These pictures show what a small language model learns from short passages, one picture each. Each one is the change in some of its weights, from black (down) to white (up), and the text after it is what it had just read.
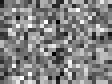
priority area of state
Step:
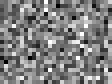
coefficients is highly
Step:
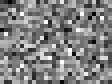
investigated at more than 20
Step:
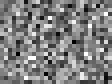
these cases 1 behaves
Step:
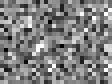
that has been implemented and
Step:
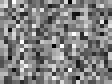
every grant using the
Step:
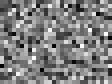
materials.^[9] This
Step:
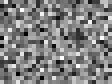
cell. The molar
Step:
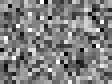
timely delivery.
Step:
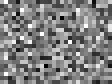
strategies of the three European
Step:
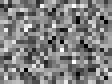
image from RGB
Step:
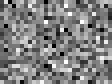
15.9% of sustainable
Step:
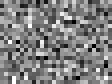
the intersection of science
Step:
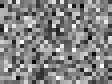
is stored in the corresponding
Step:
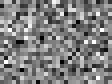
the original message
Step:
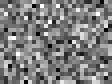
Care Infections,
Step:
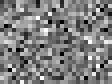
only 40% of the
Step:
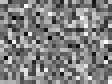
compounds, identified both
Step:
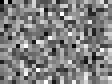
30 seconds and one side
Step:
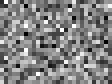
Most of participants were age between
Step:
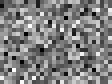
reflecting the model’s
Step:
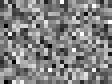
3.45% respectively.
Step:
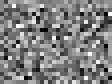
Query Language
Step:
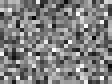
investigate the strength of
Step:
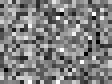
the S-D density
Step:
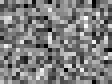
more choices and increasing
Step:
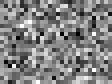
of Ethiopia.
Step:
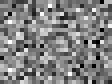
made up primarily of
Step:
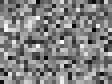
organizations are that they are
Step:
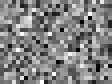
in machine learning,
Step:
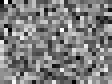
30 min after injection.
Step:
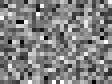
the leaders of the next
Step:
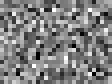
to centralize functions
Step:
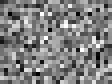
note, we try to
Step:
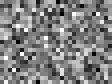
by the two-dimensional
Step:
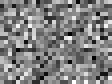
technological advancements in
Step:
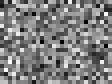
All chemicals were
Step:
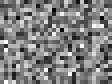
collection, storage and
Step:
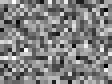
furnace made up of
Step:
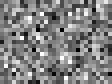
and working capital, with
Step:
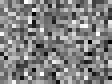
value, with 'n'
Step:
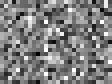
a persistent issue in
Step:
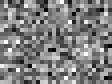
domestic rubbish
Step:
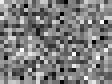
scientific English,
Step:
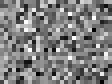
of this issue was,
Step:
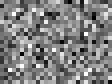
to produce components which are
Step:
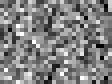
as the use of 3D
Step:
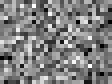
for CD, 20 years for
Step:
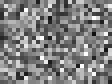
optimal use of limited resources
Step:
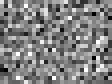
heating and cooling solution
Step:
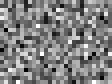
which has asymptote
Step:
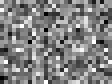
that work. This paper is in
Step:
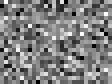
obtain the code or contact
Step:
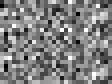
was entered and analyzed
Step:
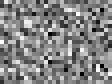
are affected by it out of
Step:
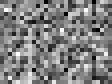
drafting in India
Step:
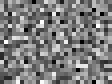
"insert" or
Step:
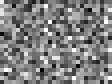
own light: It
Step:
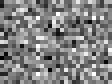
position has been found for the
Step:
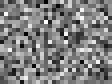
no conflict of interest.
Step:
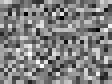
emerged as simpler
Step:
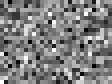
adding different concentrations of
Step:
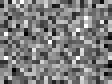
an acceptable range of
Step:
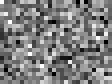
direction for domestic
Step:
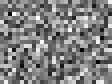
explores the life and
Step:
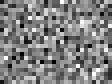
are additive (a) and
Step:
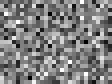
Overall, living
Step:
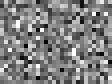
empathy partially
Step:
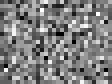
smooth linkage between
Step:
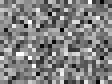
as an irony,
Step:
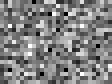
deterioration of
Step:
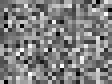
least cost consistent with other
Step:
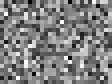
of six essential
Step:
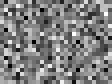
axpy and a
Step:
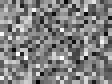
in the following tables Table 1
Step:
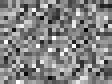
of Hypotheses
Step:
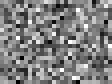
technique was to compress
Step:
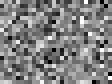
the values and beliefs
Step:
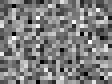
The R&D department
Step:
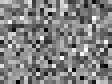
percent agreed that their
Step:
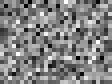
Point and used channel
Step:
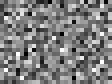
- Choices Given
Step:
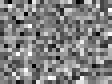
rapid advancement of
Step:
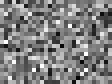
conformed well with the
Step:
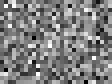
CKD patients Study
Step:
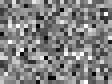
other beyond technical
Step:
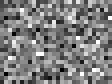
activity and systemic innovation
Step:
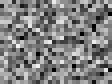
the other in conducting the research
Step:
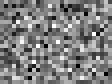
properties. This work will
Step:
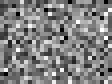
key issues addressed by
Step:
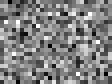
and salvation.
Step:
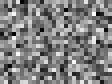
GSI. C.
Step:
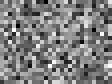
the WHO there is very
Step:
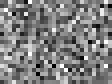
the scalp and hair
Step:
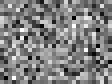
critical appraisal
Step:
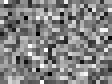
detected by informative
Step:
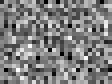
uniquely written in
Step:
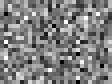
and training programs relating to
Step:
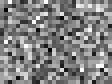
also been reported earlier in
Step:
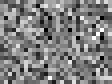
[7]. Limits on
